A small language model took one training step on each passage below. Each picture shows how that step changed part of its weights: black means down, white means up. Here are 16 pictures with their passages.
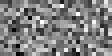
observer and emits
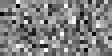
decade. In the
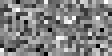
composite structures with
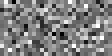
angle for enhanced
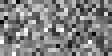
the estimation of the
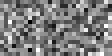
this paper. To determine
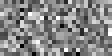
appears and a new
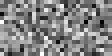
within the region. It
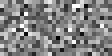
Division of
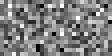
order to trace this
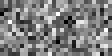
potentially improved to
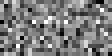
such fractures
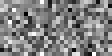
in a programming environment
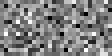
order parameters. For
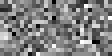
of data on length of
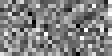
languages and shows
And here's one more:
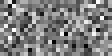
this approach is given in
